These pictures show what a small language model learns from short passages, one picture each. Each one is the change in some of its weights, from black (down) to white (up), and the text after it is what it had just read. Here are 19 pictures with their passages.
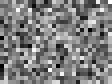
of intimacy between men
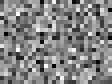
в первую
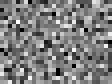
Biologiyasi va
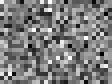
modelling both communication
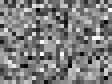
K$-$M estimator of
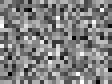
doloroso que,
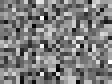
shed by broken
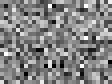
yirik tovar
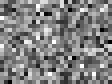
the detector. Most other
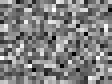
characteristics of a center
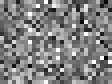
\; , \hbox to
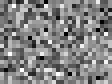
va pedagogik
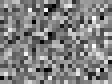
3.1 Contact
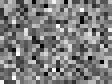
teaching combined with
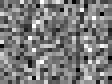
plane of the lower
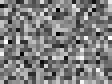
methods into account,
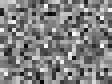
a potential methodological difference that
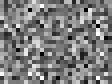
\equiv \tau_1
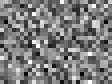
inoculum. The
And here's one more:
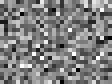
trapping, where \co
